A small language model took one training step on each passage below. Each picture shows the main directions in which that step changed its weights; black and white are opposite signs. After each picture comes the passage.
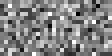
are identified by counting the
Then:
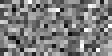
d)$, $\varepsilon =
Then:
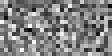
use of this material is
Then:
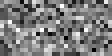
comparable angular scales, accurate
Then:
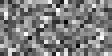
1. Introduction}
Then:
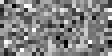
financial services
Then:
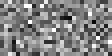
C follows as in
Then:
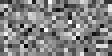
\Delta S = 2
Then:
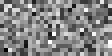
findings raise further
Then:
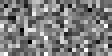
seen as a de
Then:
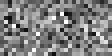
and be sure that
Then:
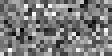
integral Khovanov
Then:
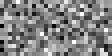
one needs to integrate
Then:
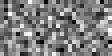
for each group.
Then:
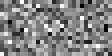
absolute value suffers from
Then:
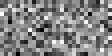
strongly detected slope.
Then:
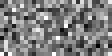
positive sample in the test
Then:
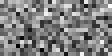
the National Natural
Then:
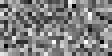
\subset V$
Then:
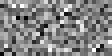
of the overall wave function
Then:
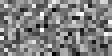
problems, since in this
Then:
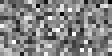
$\psi$ is the
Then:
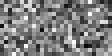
experimental resolutions for ---
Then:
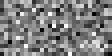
sites are proposed for
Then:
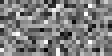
is not due to variations
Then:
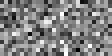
and the greater probability,
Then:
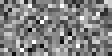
role of every field and
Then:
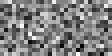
work in computer vision
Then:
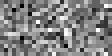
by applying this result to
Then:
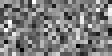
precisely missing in
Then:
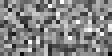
on the way. The
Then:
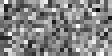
how to rewrite the system
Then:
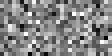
Crucially, access
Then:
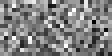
technical namely to define the
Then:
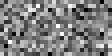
time they fuse
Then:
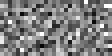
are equal to 1,
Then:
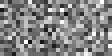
$V$, such that
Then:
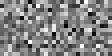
angles $L$. The
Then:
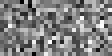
coupled superconductor with high
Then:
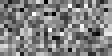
Stage 2 as we
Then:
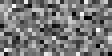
dynamical Wilson
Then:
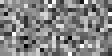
instruments for
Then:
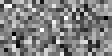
technology for realizing
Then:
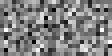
open for investigation.
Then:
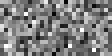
p}$ by introducing rise
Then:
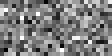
The second equation means that
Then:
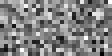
the input mechanical energy flux
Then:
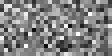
findings include two characteristic features
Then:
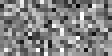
Hilbert space obtained by
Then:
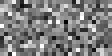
correct initial condition for the
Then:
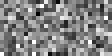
PDs as optical
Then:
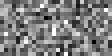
energy input, there is
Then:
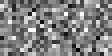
range of $\tau$
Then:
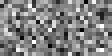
components of the transmit
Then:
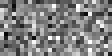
our dataset, we test
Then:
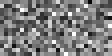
components rotate together at
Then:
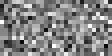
truncated theory is well
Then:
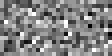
other hand, it is
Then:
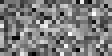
between the energy eigenstates
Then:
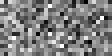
to the spherical metric to
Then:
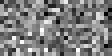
we investigate stability properties of
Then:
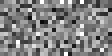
{\em initial}
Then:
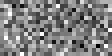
link $L$ in
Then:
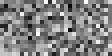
$\lambda$ is a
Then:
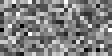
\Biggr] .
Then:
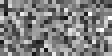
is a flat field.
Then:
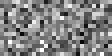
a linear algebraic group over
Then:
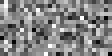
John L.
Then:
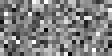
given a smooth compact convex
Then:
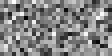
the R-symmetry transformation
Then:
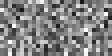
markedly from experimental
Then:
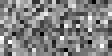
or estimate the expansion of
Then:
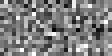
number of physically
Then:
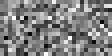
observed, which is often
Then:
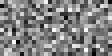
$D$ is
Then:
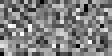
gate dependence of
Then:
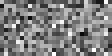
Since $h \in
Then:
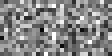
emitters. In this
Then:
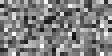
and $B$ for
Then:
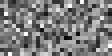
a perturbative treatment of
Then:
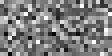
length, ensures
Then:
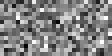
case in terms of the
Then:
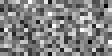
of this paper are
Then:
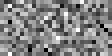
consistency requires splitting
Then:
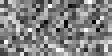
to the Hamiltonian $\cal
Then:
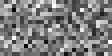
the facets with a
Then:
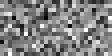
equator, see the
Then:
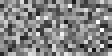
used axion coherent states
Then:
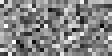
defects below,
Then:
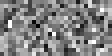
candidates to map out
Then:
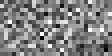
two distinct points in
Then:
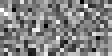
fundamental manifestation
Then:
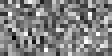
relaxation) magnetization distribution
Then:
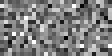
of all primes $p
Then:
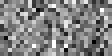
equals to the critical coupling
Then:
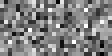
all $k$ sufficiently
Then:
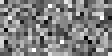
to construct examples of
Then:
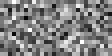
The L-J potential
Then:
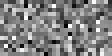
However the realization of
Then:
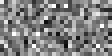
has been shown to
